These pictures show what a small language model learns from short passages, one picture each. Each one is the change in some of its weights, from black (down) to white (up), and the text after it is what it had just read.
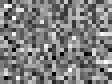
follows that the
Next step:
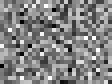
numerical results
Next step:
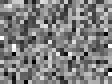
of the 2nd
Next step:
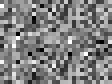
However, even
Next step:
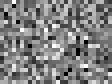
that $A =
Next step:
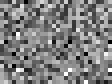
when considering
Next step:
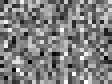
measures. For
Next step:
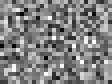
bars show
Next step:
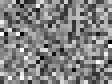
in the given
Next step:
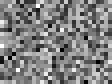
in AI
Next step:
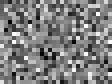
the inverse of
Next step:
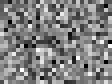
the other hand,
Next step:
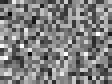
structure of the
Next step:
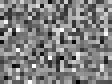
introduce the
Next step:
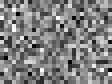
assuming the condition
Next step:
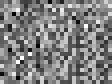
the stray
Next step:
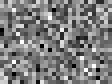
driving it
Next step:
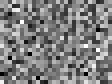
allow the
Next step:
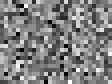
pure state
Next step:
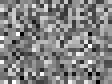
The dynamical
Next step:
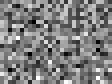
time or the
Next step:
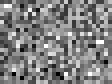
is rotation due
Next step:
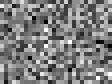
problems with
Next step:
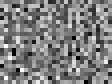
geometric mean
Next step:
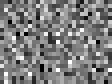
the best
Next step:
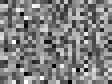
height and
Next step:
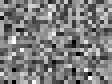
need for (or
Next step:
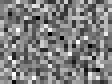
position following
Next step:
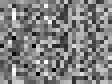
\\ \hline
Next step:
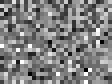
now describe;
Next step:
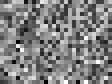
of state in
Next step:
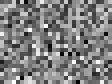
to analyze the
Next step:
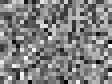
of the field of
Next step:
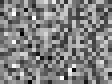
$ is the
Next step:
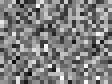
inside the
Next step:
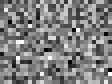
the same,
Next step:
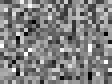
standard low-energy
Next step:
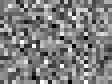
symbol matrix.
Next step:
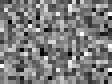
the results shown in
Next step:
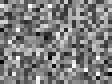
share their
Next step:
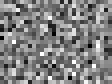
four elements
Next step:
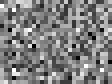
York City
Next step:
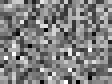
of nonlinearities
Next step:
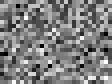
obstruction in
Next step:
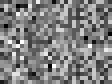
us to choose
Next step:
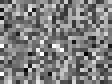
are described by
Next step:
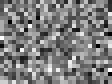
the DP equation
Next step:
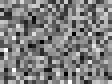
analysis and to obtain
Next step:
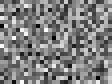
- \Delta t
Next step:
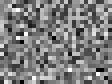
as well, which
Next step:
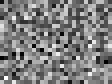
this set. Then
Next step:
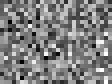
the role of
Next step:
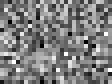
the generalized vector
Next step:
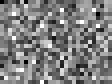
dans la
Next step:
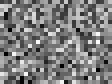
then $\norm
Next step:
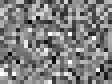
seen from
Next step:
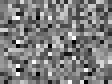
a set generated
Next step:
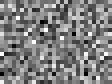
larger than
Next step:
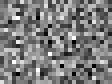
a minimal
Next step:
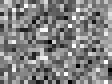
2, and let
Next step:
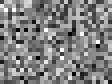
Kr}$ can
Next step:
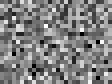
first selected
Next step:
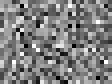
\ee Condition
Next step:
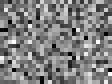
the weights
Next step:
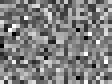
current resolution
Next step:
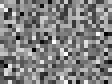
By taking a
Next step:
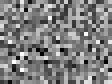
related to the
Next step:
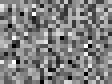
This last
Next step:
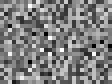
were observed.
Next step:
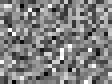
is a positive parameter
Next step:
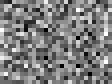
function $F:
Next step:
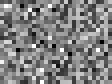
is complete.
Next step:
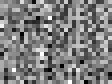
conclusions and
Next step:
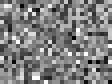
is an invariant
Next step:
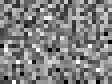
sign, this has
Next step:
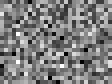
with $\gamma$
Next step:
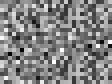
The approximation of
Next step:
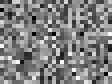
results presented in
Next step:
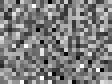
following property.
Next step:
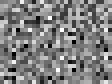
conclude that the
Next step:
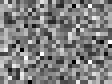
and the optimal
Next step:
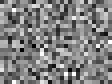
arcs with
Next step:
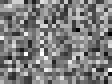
of the Case
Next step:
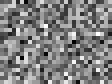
to a probability
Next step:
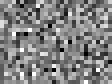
invariants of
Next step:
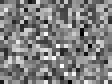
version of the
